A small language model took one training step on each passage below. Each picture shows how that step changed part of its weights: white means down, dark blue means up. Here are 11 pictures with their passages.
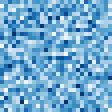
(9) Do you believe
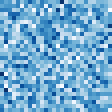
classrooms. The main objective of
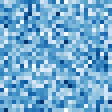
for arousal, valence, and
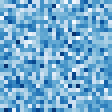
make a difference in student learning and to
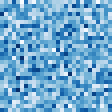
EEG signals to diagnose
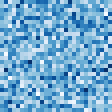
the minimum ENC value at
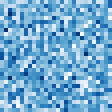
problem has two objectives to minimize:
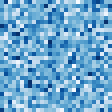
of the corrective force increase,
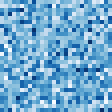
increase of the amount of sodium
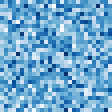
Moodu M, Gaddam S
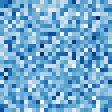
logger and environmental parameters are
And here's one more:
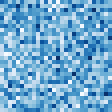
this a place for treatment of the
